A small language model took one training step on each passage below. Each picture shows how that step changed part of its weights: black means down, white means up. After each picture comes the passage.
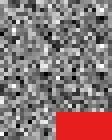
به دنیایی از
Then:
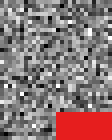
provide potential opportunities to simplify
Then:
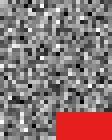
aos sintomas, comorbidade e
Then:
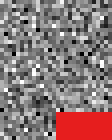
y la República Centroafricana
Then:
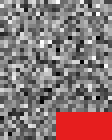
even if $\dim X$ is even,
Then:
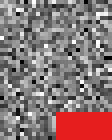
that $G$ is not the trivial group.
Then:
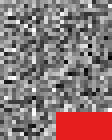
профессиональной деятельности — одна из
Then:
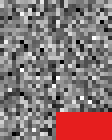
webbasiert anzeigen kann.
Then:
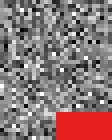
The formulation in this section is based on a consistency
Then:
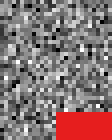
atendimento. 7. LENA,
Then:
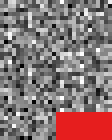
streven niet meer naar de
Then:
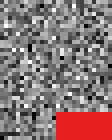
smooth algebras are Fr\'echet algebras,
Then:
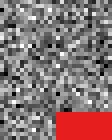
MEV copula can appear in the limiting
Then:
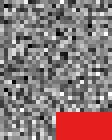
gavdalanadi. Shoir uchun
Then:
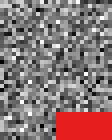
possibilities: (a) Two edges with
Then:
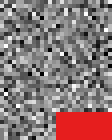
on each fiber. The algebroid
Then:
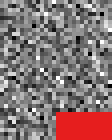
pp, 2020 3. Kholmamatov
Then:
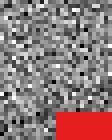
pada usia dewasa awal,
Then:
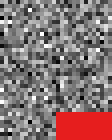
been making waves in mathematics for over
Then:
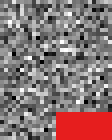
\section{Introduction.} Definition. Consider a group
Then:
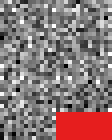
валюти, а також з
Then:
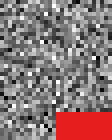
en la capacidad de destacar sobre nosotros
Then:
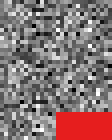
prolonged. After the addition of
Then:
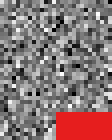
iqtidorli deb tan olingan
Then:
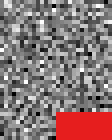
fibre space, apart from the projection
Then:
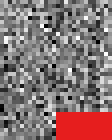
qurbonlarini yod etish kuni sifatida
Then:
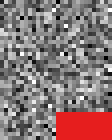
K} L_{\sigma}$. On the other hand,
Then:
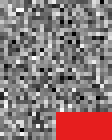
that these varieties are rationally smooth. We further
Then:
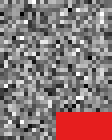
= \tau(\sigma_z, w)$ where
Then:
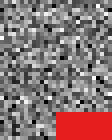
des Sciences Juridiques Economiques et
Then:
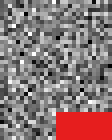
Sheffer sequence. \section{Conclusion}
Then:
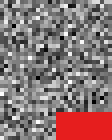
(преобразование) образа:
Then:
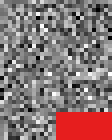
constitutive class. The classification yields three principal
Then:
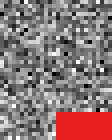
a varios factores, tales como
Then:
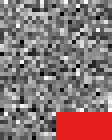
requer a cooperação dos profissionais
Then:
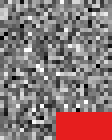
Toshkent: O'qituvchi, 2011.
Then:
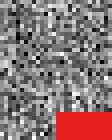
cerca de 3.000 personas.
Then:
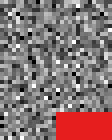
{\em Nodal Discontinuous Galerkin
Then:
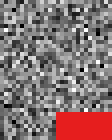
Q &\mapsto & Q\cap CA
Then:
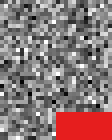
memiliki minat yang lebih tinggi untuk
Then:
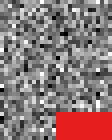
and orientation-reversing, since the
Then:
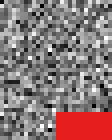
order to calculate the basis $\B^*$. This conjecture
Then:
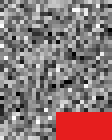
faiz getirili ürünler
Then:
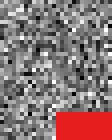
to study how ``close'' the eigenvalues and
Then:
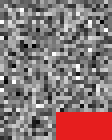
bounds. We describe the finite element discretization of
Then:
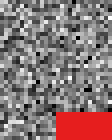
ser difundida, servida o tratada
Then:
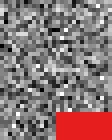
паразитарных заболеваний.
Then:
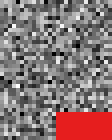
que ganen y otros que
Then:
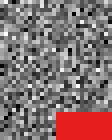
governed by a Boussinesq
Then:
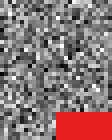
На регіональному рівні В.
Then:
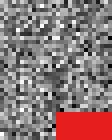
faoliyati ijodiy salohiyatni
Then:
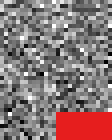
бошланади. Жаид
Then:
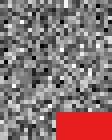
\end{equation} and the derangement polynomials
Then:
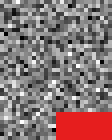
(мониторинг қилиш)
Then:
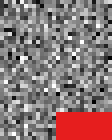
sector, the Ministry of Public
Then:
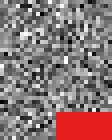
$V$ are faithfull and preserve
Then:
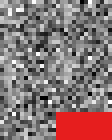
like to remark that the constructions in this section can
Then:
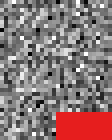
LAURENCE, C.B.;
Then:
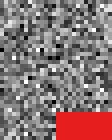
point $w$ of the C-system the tangent
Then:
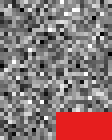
to the percentage depth dose)
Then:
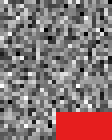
cadența finală; susține
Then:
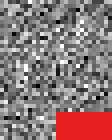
$V_f$ now has an isolated
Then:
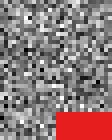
d'inscription enregistrée au
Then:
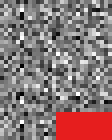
Ishning maqsadi geliotrin
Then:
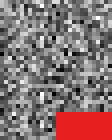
darajalarini aniqlash uchun asos bo'lib xizmat
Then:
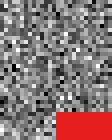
licet non eruditione.
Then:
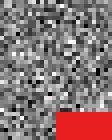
or $\bR$. \me Can microlocal
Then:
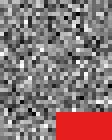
of Theorem \ref{t1}, we have $$
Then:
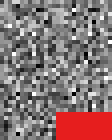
управления // Закон и право.
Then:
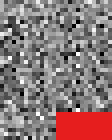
наслідки порушення у
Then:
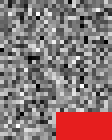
X\}$ gives the {\it cardinal direct sum}
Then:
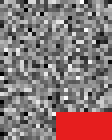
Suppose $T\geq 10$ is a large real
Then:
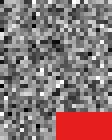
\L$. Pick $\xi$ to be any
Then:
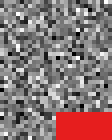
the InG and InG-$\epsilon$
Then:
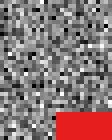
and CholQR2, primarily because they
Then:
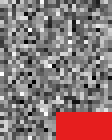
probable) y el hemorrágico
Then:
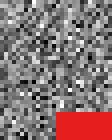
assumed to be linear in its second argument, and
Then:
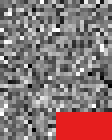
approaches and continually follows $x^*$. % More
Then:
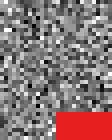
focus on analyzing Covid-19
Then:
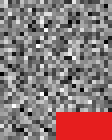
xildagi Buxoro qizil
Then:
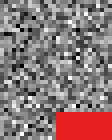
voorkomende posten; immers,
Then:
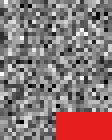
subgroups of $\SU(n)$ are to small
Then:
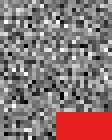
коммуникации с отдельными
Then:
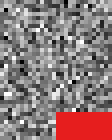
social, cultural e intelectual determinado.
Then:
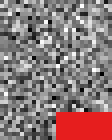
fix $p_\alpha \in \Bbb P$
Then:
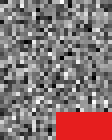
waren sich einig über
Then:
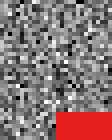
особливості аудиторії.
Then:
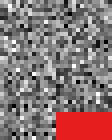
subcategories of $\mathcal{T}$.
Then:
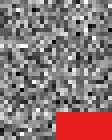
and non-linear equations for Lagrangian stochastic models
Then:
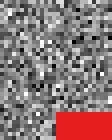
If $\int x^\al \rho(x)
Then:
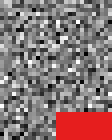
additive functions, mean values of complex
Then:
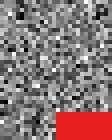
Let $G$ be the symmetry Lie group of
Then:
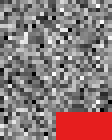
ҳукумат томонидан
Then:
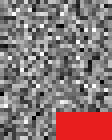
université en cursus licence et
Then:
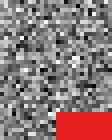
beginning part of the sum which we cut
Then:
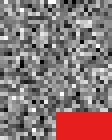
the underlying topological space. Recently,
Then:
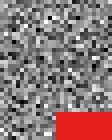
видно из этого рисунка
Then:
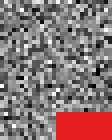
for $V_0$ one can relax the
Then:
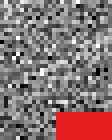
dependency on $\mathbf{z}$, the
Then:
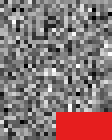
turishi lozim deb hisoblaganlar.
